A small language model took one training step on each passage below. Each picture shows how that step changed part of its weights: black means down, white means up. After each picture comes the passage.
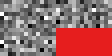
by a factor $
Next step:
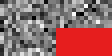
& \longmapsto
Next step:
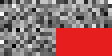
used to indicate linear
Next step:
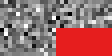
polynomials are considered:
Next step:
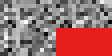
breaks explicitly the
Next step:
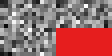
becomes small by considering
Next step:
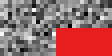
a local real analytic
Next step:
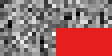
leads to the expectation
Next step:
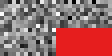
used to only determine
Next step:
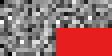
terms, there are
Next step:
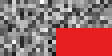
for the underlying
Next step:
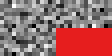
same in all
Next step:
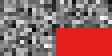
we have a
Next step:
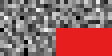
constant on part of
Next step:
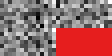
considered different problems related
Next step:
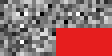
The magnetoelectric
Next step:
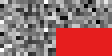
even subgraph
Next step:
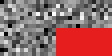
$\eps \to
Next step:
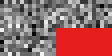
that there are no
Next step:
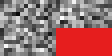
the present approach is
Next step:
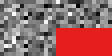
the decoupling
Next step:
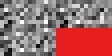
state evolution can be
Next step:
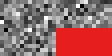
respectively disprove
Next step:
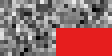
for each natural
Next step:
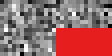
$P$, denoted
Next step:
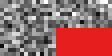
chosen in order to
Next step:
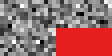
hole, \beq
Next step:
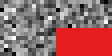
the supernova
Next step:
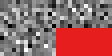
and $v$
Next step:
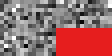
the number of distinct
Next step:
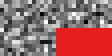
``Heavy quark
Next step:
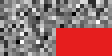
every alternative ring is
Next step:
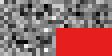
Fourier multiplier operator
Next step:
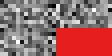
$ is a basis
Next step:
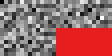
to show a
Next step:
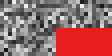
that the set
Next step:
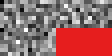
part of this
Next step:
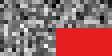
\times M$
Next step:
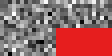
for spin glass
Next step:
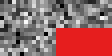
are field-,
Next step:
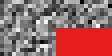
we are ready
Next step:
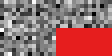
n}$ such that
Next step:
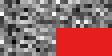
by gluing
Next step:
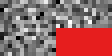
V4 model and
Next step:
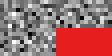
in thermodynamical
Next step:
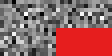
Line &
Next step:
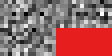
\partial \] where
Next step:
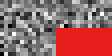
as an integral
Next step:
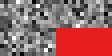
for Stokes
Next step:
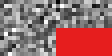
velocity of the
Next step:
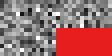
when $n$
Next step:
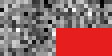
(the quasihomogeneous
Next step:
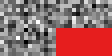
gives an isomorphism of
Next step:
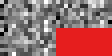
University of Technology,
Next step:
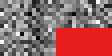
is a unique vertex
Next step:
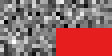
to deformable
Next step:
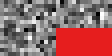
we find equation
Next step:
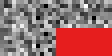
these factors alone
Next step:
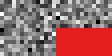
by two or more
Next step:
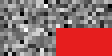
The orbit space
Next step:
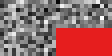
new origin of the
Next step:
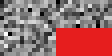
denotes the set of
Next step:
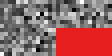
BLM method implies
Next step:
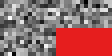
a surjection from
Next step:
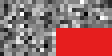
a fractal
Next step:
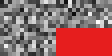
part that is fully
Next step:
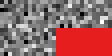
belts in
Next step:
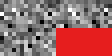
by $m$
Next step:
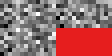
assessing the
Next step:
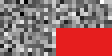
governed by the
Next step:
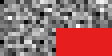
In order to achieve
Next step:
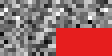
background noises such
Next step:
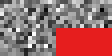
employed to accelerate
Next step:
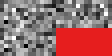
the TC
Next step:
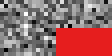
\newblock An analysis
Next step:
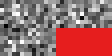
masses derived from evolutionary
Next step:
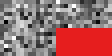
the points along the
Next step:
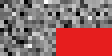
independence. In
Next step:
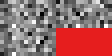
The GC age
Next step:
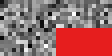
set $J$
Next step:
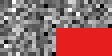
that the 10th
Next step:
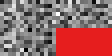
similar to the one
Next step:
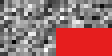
the test functions are
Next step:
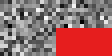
for the energy dependence
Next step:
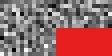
of $N$
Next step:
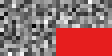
j}$ be the
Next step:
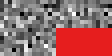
$g$ in
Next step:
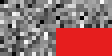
types of MBM
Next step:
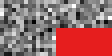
polynomials arising from
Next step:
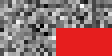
that, given a
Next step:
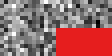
common technological
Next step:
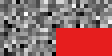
and background vertices.}
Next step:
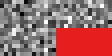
be present. With
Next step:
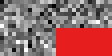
$S$ is
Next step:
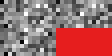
The data were
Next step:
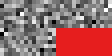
repulsive interaction
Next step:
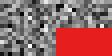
left ones). One
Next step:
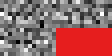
part (b),
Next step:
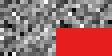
under investigation and
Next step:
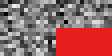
conditionals provides higher
